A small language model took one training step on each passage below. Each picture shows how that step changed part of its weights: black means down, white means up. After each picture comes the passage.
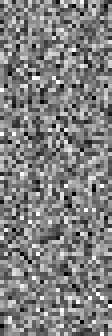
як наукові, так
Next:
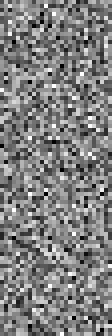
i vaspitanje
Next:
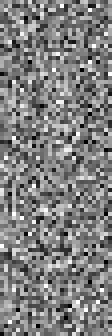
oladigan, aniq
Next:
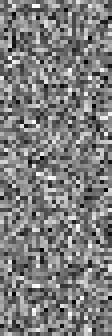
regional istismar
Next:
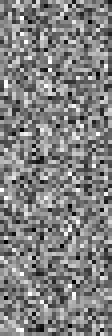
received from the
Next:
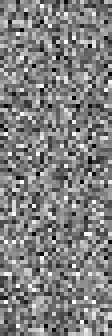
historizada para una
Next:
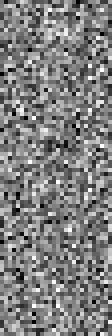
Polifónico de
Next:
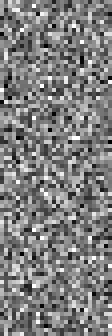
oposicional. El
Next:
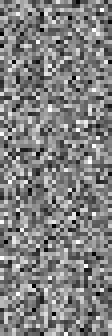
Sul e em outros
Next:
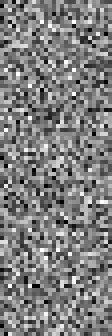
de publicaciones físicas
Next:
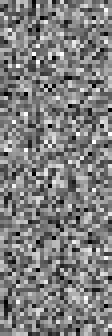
essa tecnologia em
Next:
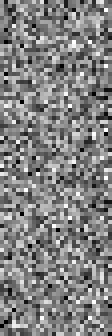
educational ideas of
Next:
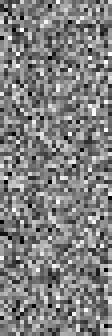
die jeweils
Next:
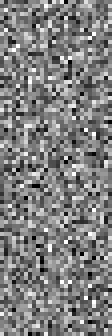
бу ўзига хос
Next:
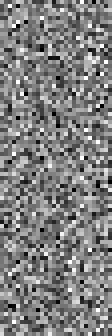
ve Kıbrıs'a
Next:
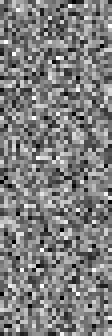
reclaimed SFS
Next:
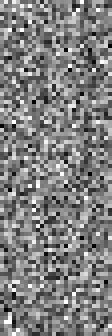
preservar a identidade
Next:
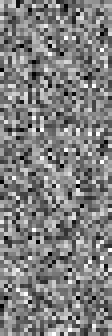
a mărimilor
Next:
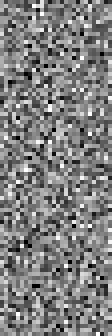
yengilliklar bilan
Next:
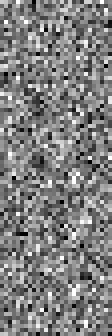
bilan aytganda, u
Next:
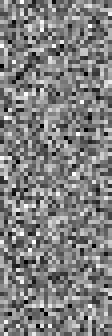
altos de grasa
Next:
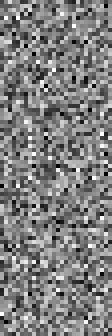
no município
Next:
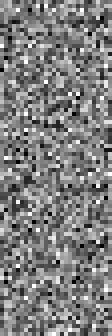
a legjobban
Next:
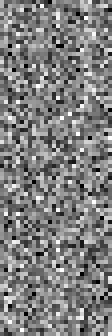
asosiy tamoyillari
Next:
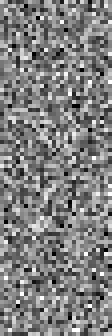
la masa encima se
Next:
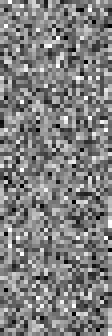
welke niet
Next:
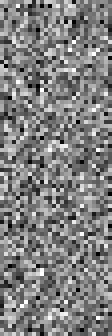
D., Krafft,
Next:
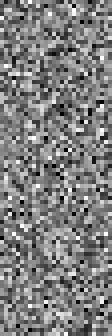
adaptação ao
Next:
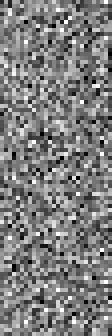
des forces de vente
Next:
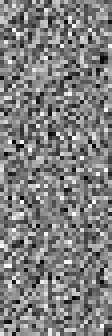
практического применения
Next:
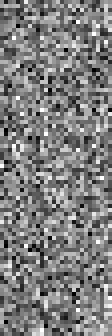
PP može da se
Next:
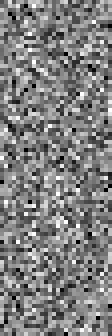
de edifícios
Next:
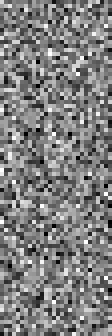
Sevara, K., &
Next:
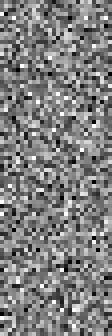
86 и Кавалер
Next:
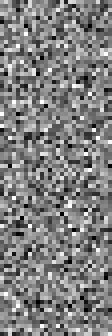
речь выше,
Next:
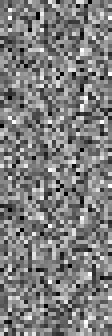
etishning bir qancha
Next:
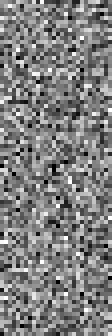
organização**. 3.
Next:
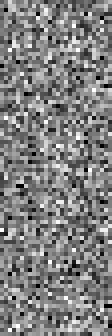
planificará el
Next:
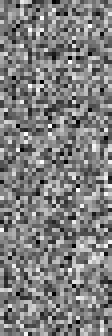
seberapa besar
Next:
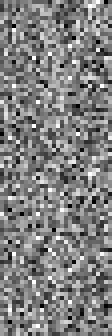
yapılması gereken
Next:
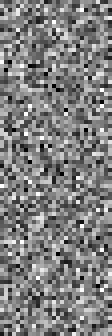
Drs. B.
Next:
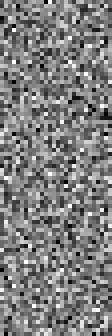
extremo de acción
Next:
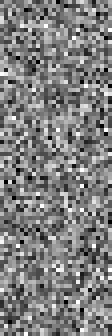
jismoniy yoki
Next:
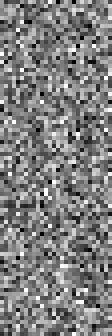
barcha nomlar
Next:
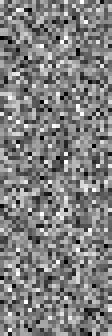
mablag'lari ham
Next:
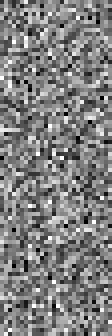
cargo de prevenção
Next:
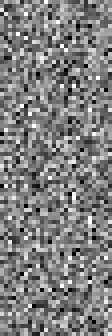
между собой
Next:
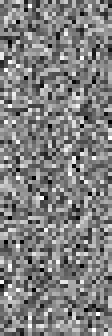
mas'ul bo'lgan
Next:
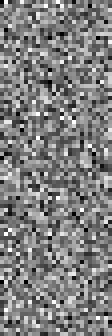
ravishda anglash
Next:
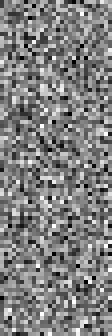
considération la
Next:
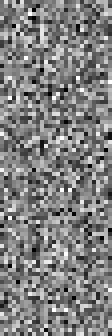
pentru o altă
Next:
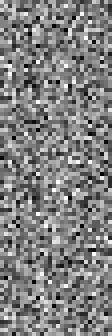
ternyata perlu
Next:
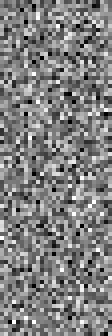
свідченнями про
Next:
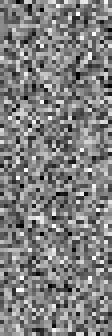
Umfrage im
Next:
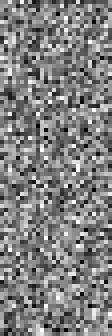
narkoba sangat
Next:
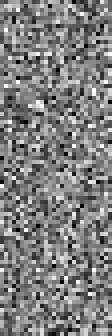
adanya sighat
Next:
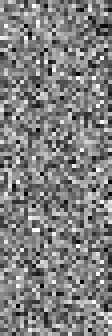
Khek telah
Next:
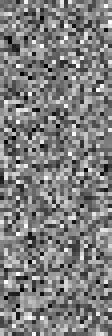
el nuevo rol es
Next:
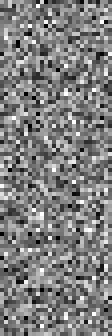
uprawnym w
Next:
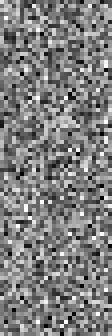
a language and
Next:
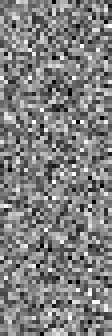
por vuestros
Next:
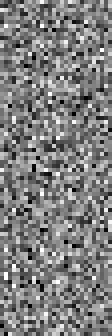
de dessert dans les
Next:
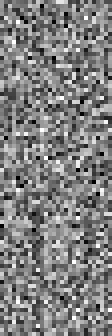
siswa kelas IV
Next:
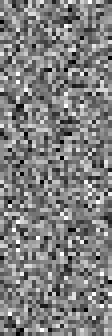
Со всех
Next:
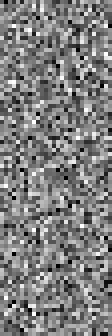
with examples.
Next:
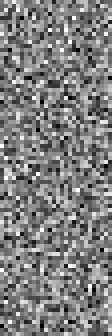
low and high
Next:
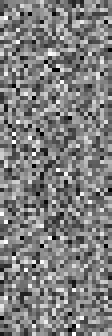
de S. Nicolau
